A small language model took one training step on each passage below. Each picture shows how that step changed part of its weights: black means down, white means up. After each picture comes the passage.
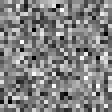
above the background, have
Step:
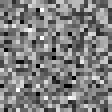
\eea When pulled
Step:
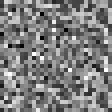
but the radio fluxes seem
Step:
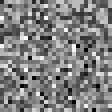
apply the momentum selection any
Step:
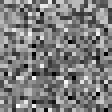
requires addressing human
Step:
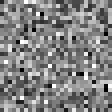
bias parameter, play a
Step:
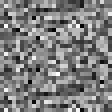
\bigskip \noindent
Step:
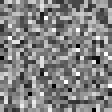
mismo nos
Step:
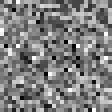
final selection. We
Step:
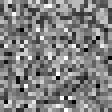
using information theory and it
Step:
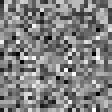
hearing loss frequencies
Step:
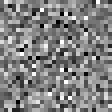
in an ensemble of
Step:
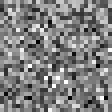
with probability densities bigger
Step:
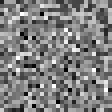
gas originated in
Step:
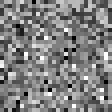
only that fraction of the
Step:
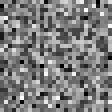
the nonzero electrical flux
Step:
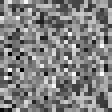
measurement noise and qualifies
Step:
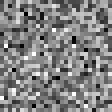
how the wavefunction
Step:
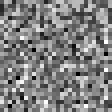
the spectrum $E$
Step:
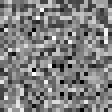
superconductors are in
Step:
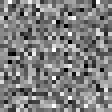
step on the way to
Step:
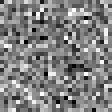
correlations coincide. In
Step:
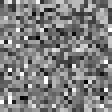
single request, and then
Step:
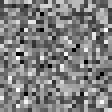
has received much attention
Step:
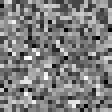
which leads to smooth images
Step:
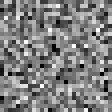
two systems, at the
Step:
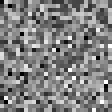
review progress in the field
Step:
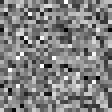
finally rebuild
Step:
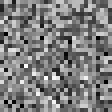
the nearest cluster whose size
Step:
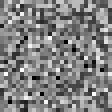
center of the resonance
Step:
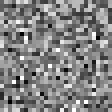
is the average with respect
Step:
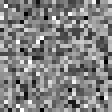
functions appearing in Lemma
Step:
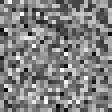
marginal or large
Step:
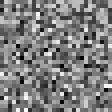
about the microscopic mechanisms
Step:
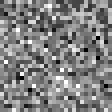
for matrices. For
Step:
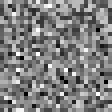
using these single continuum
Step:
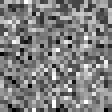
information on the clustering structure
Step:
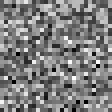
is simultaneously optimal for the
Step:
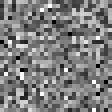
Freidel and
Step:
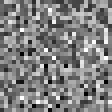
of the atomic configurations before
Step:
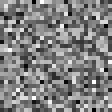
per period have been
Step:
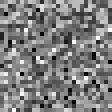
prompting each character
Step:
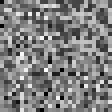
reproduce the correct matrix element
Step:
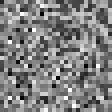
gas density and the accretion
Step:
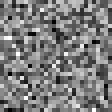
AF spins in the
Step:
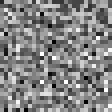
although they might passed
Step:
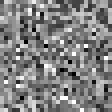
steady state is often
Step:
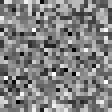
phase content for the continuous
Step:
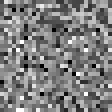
data revealed distinct cooling
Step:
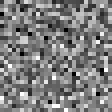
spectra with sufficiently different
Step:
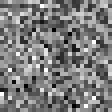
helicity and magnetic helicity may
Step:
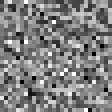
powerful methods, indicating
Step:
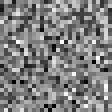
the three tested systems are
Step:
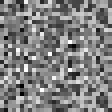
corrections to classical physics which
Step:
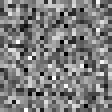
under the hypothesis that
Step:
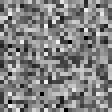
with the mean-field
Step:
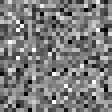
chip's high demand for
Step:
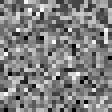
behavior is dominated by the
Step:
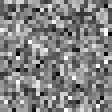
to bulk diamond.
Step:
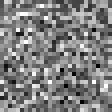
been established. An important
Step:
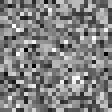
be reduced to finding the
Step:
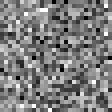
sophisticated software
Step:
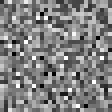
double barrier tunneling problem.
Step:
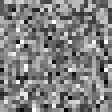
to all the frequencies.
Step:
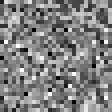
members of young
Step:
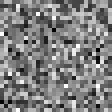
we use the standard definition
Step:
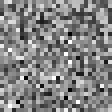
time could drive to a
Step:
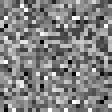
gas grid} Natural
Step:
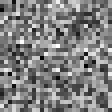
the D3-brane
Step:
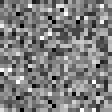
Cai H,
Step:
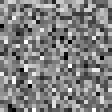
filter on a time scale
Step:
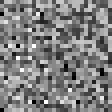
sensitivity must closely match the
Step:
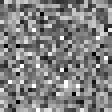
biomarker detection
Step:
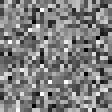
5 essential eigenvectors
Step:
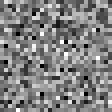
in reproducing the radial
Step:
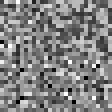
can change policy for each
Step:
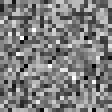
the standard form of
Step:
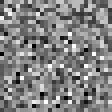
directly constrain the mass of
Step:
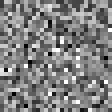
and $\tau$. Then
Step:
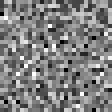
macroscopic device from
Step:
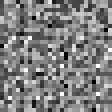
Sciences Techniques
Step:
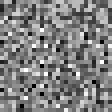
the maximum around the surface
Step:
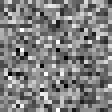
while the average distance
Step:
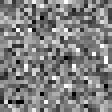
other hand, since the
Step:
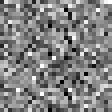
are accompanied
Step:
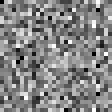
traversing Level
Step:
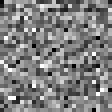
groove depth
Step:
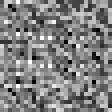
access, reading,
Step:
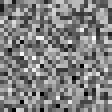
the reduced density matrix
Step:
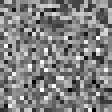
final hadrons with the
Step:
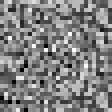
volume within the proposed
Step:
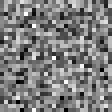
at the dislocation
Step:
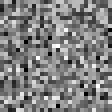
the homogeneous limit and we
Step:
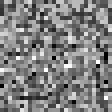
all calorimeter
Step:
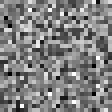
wave in terms of the
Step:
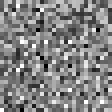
generated in a three scalar
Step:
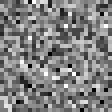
This distribution assumes an approximately
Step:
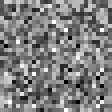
to a systematic presentation
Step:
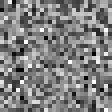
one irreducible representation
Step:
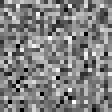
along the line of
